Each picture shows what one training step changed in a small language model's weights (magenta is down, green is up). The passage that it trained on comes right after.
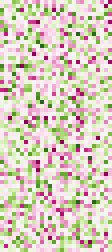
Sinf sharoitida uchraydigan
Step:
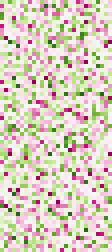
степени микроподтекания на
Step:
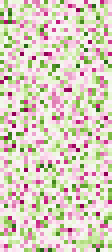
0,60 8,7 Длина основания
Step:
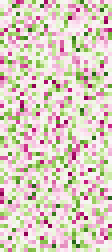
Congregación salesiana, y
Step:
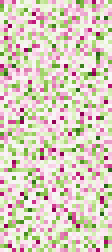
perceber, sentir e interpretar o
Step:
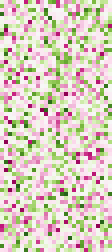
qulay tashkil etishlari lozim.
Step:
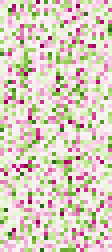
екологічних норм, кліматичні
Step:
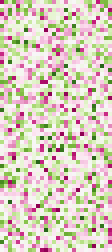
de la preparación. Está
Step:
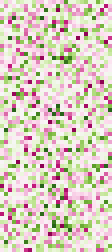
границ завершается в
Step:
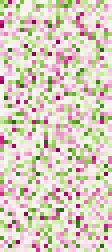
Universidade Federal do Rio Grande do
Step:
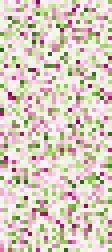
sarflagan. Foydalanuvchilarning
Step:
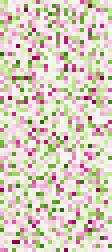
оцінках сучасників (друга половина
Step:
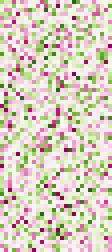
имкони бўлмаган фаолиятни
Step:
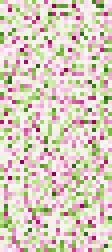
joizki, ekologik javobgarlik
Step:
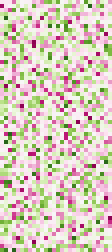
и антиверидикалним
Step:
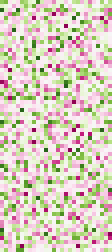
berbeda. Diantara beberapa
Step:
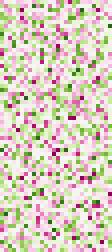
5A). Bajo la condición de
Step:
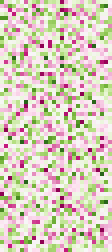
au parti communiste, mais qu'ils ne
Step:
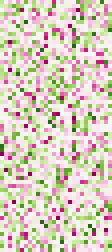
nauka 8. Ivanets,
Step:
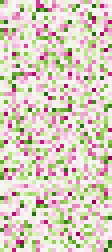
tilning madaniy, tarixiy va
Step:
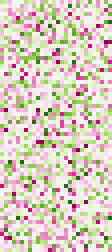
целина у унутрашњим
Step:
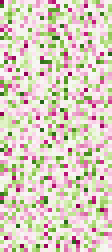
хос худудий// Журнал
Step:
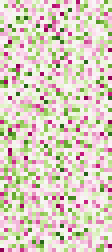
монтаже на неизолированном
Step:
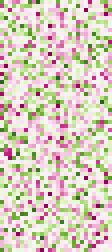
and the Body*, Berlin: Berliner
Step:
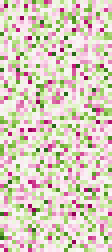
splavov i staley – zalog
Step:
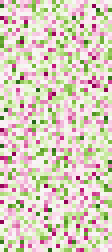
Instituti, “Raqamli iqtisodiyot”
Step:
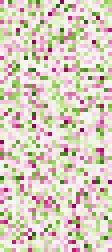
em virtude de lei”. Para
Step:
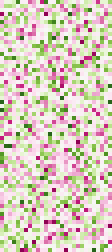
variance, Pearson correlation
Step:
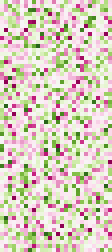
доклинических фармакологических
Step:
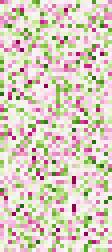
treffen zu können (Vgl.
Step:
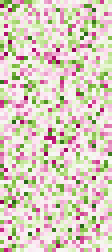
bürokráciát a
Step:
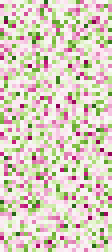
die Generation, die das Fass zum
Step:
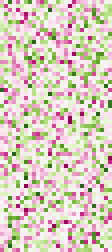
melaksanakan pembelajaran,
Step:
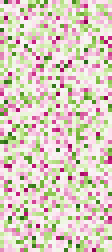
решений; - планирования,
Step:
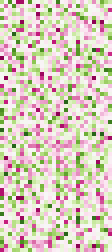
Một ẩn
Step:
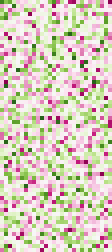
33). Os filmes extremos
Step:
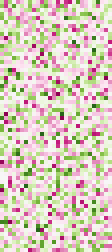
G'azna shahrida ularning
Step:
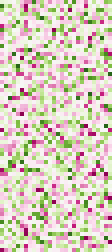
снижению аффинности в
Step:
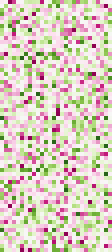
Арипова, Т.А.
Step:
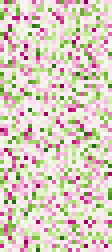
Wei, Y. (2021). Prognostic
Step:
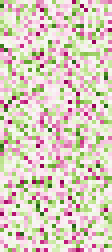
yaratildi. Asarga boʻlgan
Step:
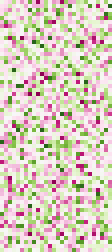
pesar de tomar analgésicos y en la
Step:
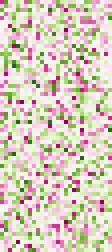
TÓPICOS - ISSN:
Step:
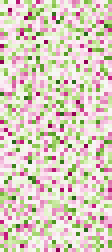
внутренней средой, которые
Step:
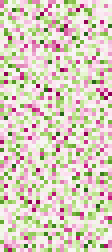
Ушбу патологиялар мавжуд
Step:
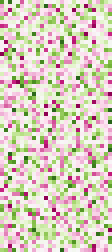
ellas. Práctica que Gasché
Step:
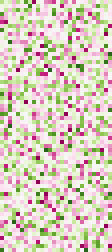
табасаранского языка:
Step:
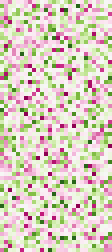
– yorug'-soya,
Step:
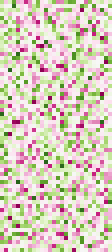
*yurum* ekanligining
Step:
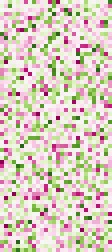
davlat organlarining muayyan vakolatlari
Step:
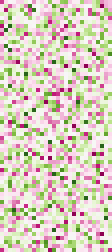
d'analyse qui permet de
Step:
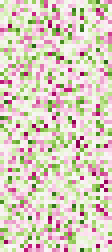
instituições e de suas edificações;
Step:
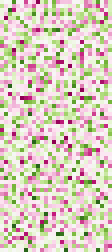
ефекту, а також для багатьох
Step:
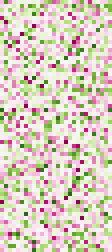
seçilmiştir. On beş denek
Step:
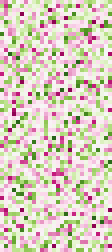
esa 30-80 gram bo'lishi
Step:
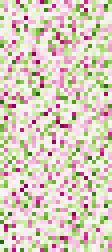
WORDS Alisher Navoiy,
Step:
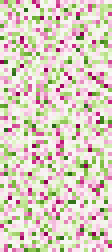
21st Century Skills
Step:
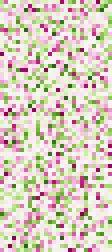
de travail : dossiers où sont
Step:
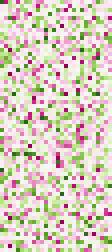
putusan-putusan yang
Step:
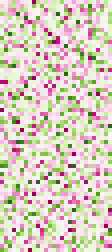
continuación. Cuadro 3.
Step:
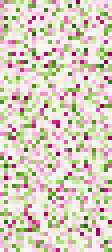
оптимальне рішення, яке
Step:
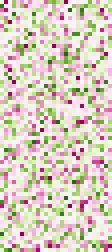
професійної кар'єри та стан
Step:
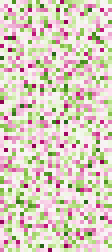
железа допированного магнием
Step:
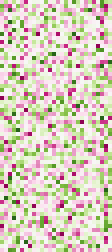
taktika orqali har bir detalga
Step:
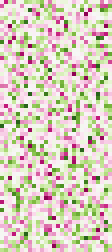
u koje su uvršteni:
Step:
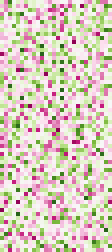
y para la Universidad de Salamanca la
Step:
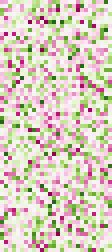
arquitectos. Muito
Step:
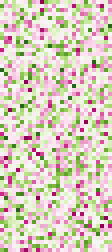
kelishi mumkin. Tarbiyachi
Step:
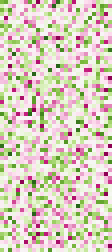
ўз ичига олади:
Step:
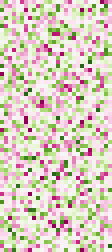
амплификации (10
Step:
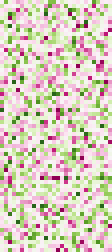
kunnen worden op een éénduidig doel
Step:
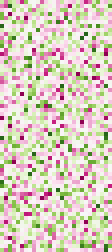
yozlaşmış bir bürokratik
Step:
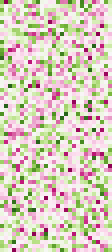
wirausaha atau membangun
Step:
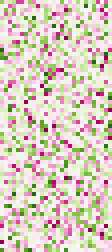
Банка России, 4 дек. 2023
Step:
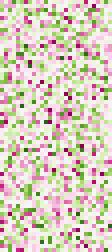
dasguriy, apparatli vosita
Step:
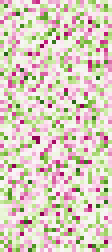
33.3 Фақат умумий
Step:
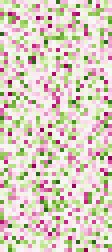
en torno al sistema de voto
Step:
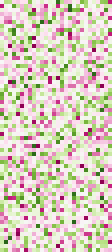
Susi am Wettkampftag
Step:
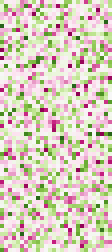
республикада янгиликларни
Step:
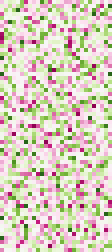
dal Tirreno, più
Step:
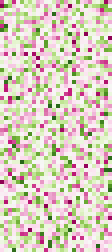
формирования организационной культуры /
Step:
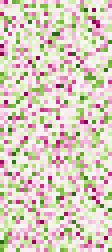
por Mabel Burín en los años
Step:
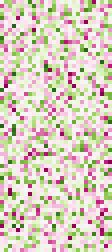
v ktorých je daná
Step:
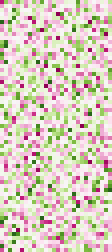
tiene “la elaboración de proyectos
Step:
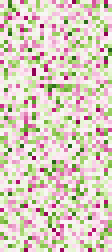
Обстоятельства находки
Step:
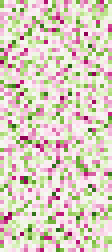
(5th ed.), Routledge,
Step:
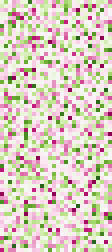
Данный показатель на уровне от
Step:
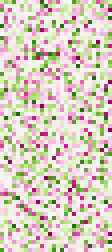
universiteti¹, Doktorant ¹
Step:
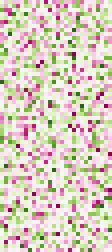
trabajo en este proyecto.
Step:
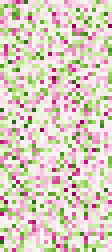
Priporočila za
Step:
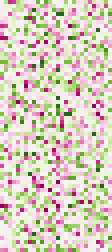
da Grande Dourados Reinaldo Miranda
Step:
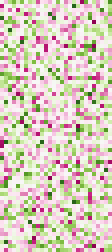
garantizar que sean significativas,
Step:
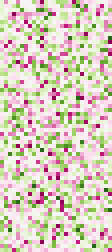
aks ettiruvchi muhim lingvomadaniy
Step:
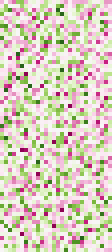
ҳам бугунги кунда
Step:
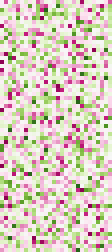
bo‘z, mexanik tarkibiga
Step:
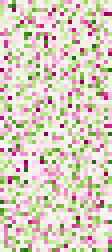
ajratilishi, soliq imtiyozlari
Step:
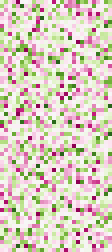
та чинників впливу на оцінку
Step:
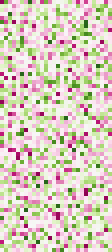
уруғларда униш юқори
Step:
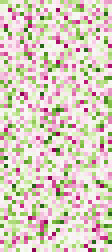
analyzes the shortcomings of
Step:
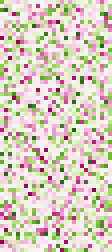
and *Cerioporus squamosus*
